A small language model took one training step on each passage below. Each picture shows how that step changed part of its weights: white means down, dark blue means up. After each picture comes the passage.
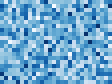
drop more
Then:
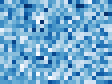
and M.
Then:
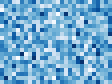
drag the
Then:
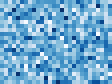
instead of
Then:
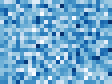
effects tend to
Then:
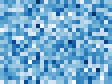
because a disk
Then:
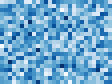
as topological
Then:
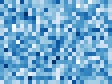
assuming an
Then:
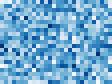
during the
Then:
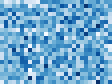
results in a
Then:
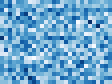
constant in all the
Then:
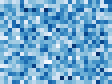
in the decay
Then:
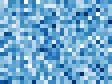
not enough to
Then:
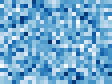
prepare the
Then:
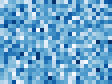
to derive
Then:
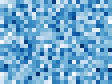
to a spectrum that
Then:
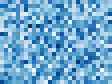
In order to
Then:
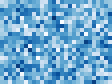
observed in other
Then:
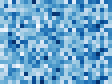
studies and
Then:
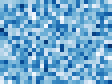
a transition to a
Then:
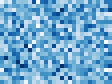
and their associated
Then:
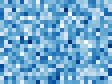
capable of
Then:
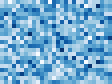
are the polar
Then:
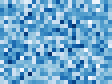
moment given by,
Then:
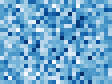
Based on the
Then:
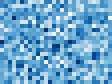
pointed out
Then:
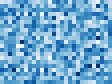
regions for the
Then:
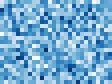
always larger
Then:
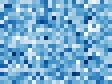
not lead to any
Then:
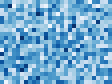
of bulk
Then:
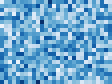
is still
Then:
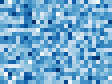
parameters. It was
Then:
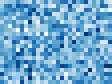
the same as in
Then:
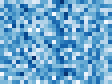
well as the
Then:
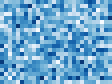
is merely
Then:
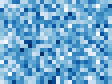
reveals that
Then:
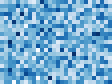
most interesting
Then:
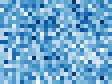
the ease and
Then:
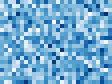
The figure
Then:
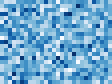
points above the
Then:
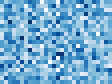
set of integers
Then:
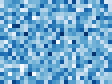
used, while
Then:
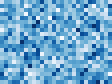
head pose
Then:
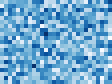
the Sloan
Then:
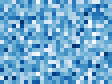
splits the
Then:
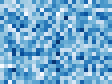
potential can be found
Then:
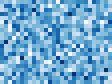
the points are
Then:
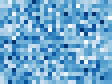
are extractable
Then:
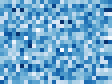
of the same order
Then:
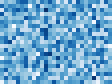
a Bloom
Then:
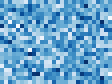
field Green
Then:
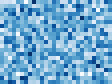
of clusters
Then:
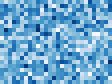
shift in
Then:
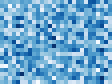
method has the
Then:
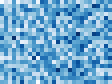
and accurate
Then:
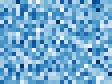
photon rate of
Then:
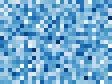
grown on
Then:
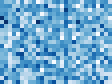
(b) is
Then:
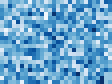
methodology of
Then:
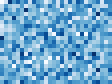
or multiple star
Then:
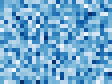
a fraction
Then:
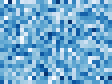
now consider this case
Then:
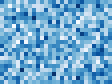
passing the
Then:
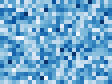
making any
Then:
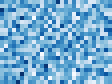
allow us to
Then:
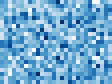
Taking into
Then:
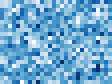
is supposed to
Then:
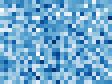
and nuclei
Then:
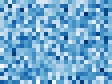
determined by the
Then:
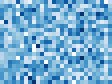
change in
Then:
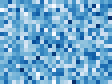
In Fig. 1
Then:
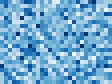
when \ew\
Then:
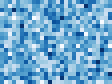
is a dominant
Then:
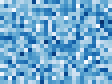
as 1 and the
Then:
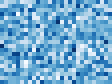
possible for Yb
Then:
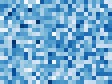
with Bbox
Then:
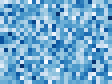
statistical and
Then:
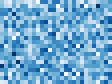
results are all
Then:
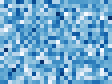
metal increases
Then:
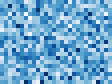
in each frame
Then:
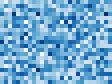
with the number of
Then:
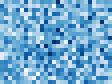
BCG fields
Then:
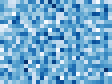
sign over a small
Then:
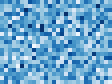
of multiwall
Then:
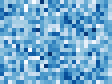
is fainter
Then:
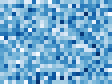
from loop
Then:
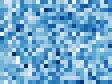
is exactly
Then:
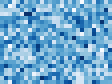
note that the
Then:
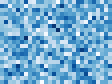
N/O ratio
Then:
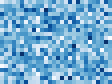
in the K and
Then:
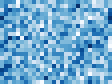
solid line show
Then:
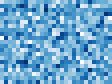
a slope
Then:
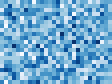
motion via
